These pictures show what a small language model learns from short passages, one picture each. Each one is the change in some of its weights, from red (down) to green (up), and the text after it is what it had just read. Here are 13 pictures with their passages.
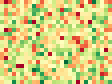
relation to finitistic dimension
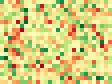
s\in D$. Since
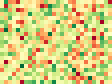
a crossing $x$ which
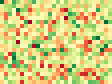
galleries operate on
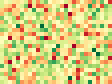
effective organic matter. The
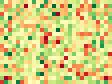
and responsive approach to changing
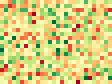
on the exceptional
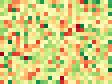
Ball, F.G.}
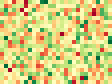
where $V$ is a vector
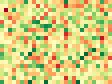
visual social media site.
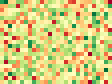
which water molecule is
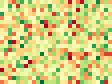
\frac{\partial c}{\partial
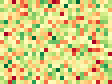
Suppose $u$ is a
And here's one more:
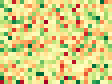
has a conservative approach
